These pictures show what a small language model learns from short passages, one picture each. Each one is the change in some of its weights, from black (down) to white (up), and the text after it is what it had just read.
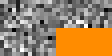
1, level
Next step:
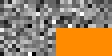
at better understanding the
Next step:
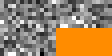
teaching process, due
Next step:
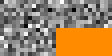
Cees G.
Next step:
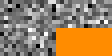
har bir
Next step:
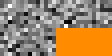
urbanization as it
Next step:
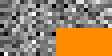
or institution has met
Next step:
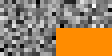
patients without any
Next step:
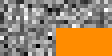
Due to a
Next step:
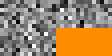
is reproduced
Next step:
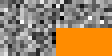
of replicates
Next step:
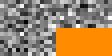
statements – If
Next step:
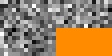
as agree, while
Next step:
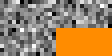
analyses of the
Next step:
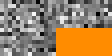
more involved in
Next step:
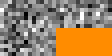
Gardner it
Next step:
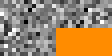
obstruction can be
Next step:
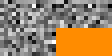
the system is not
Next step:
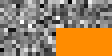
in the case of
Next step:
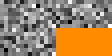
have found two stable
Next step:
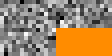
development between urban and
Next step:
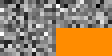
which may cause
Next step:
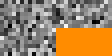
figures and
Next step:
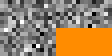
or more literary
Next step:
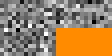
regulation and
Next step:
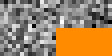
rates with an estimated
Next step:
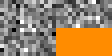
of the following
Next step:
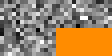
the popularisation
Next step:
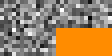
the African
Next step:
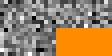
state but also as
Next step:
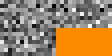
is excessive
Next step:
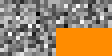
due to high
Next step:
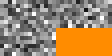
cost causes overall
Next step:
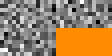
is as before.
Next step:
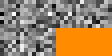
and the environment.
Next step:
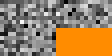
one is theoretically
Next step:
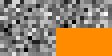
users can create a
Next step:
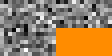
The study used the
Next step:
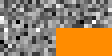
participate The
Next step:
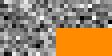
health center in
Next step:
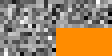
when samples are collected
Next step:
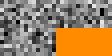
the specified
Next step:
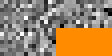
Boot framework,
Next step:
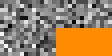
all these factors determine
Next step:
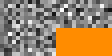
user preferences,
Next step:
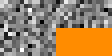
S. A before
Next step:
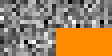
the oral
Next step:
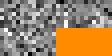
the emotional attention
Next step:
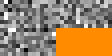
of RA cases
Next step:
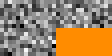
from a drip
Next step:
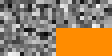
plastic types,
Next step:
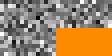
sector. The
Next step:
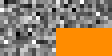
satisfied. -
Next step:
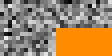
core goals without
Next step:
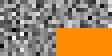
the level of whole
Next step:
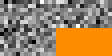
used to evaluate the
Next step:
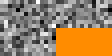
mill. The
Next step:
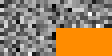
is mentioned as a
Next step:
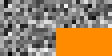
particular style could be
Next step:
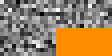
we rank
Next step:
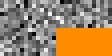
have been indications
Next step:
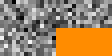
the body negatively
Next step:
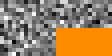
approved on global
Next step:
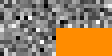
4 degree.
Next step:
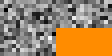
into the imaged
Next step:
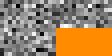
scam, resulting
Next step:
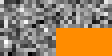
and analyzed the most
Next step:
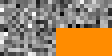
as they also contribute
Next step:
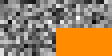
processing unit and
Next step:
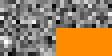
may be the most
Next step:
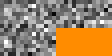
current scenarios most
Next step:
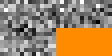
direction of policies
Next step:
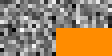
solution of the
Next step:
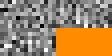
of laying
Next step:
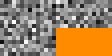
allows to take
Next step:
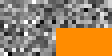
average citizen becomes
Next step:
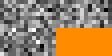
Every digital
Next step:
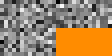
and designed the
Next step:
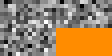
dimensions limiting
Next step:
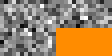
While individualisation
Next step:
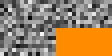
the room temperature
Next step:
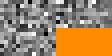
literature, we found
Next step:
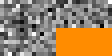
search attaining
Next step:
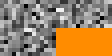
factors affecting
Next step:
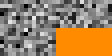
is losing
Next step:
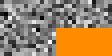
is more accurate
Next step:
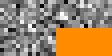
in the input
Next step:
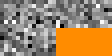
and mass flow rate
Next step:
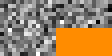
that is part of
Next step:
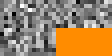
research for pine
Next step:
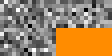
negative emotions become
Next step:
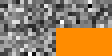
spotted in
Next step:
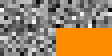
backbones at
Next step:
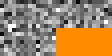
National University,
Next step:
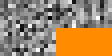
point for researchers to
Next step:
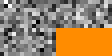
by stating the
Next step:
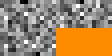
findings were reported in
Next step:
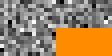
results showing the
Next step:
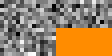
is a form of
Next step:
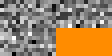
is crucial, especially
